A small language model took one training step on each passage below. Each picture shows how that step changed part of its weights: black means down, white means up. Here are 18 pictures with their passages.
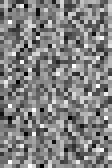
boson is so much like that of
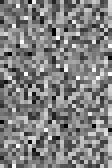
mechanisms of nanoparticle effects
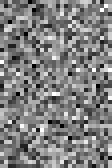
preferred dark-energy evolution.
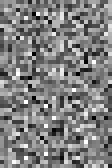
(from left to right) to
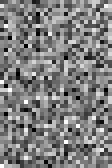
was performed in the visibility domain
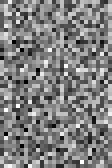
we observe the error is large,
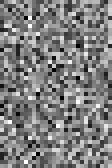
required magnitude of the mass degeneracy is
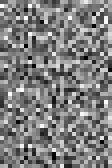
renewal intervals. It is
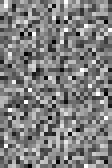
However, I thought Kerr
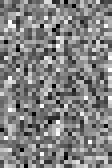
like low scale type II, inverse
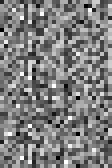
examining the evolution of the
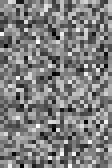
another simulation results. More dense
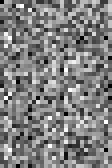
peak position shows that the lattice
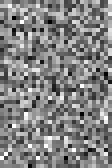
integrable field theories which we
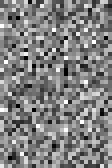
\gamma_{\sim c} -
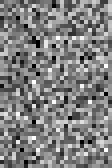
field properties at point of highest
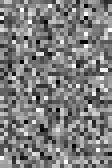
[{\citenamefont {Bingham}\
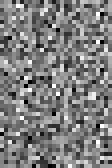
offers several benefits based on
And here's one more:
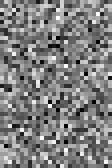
$L^\ast$ are in agreement
